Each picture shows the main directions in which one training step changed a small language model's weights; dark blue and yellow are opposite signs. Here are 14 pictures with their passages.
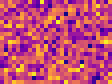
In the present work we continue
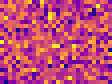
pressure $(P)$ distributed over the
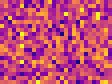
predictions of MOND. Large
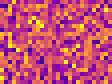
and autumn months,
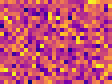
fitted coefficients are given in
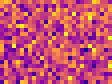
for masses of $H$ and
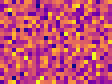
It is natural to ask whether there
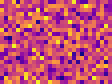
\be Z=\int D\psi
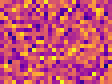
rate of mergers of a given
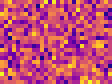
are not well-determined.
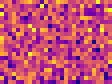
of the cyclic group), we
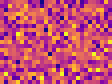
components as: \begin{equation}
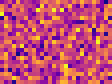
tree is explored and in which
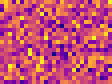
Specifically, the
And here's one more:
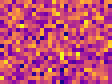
incoming parton types also the
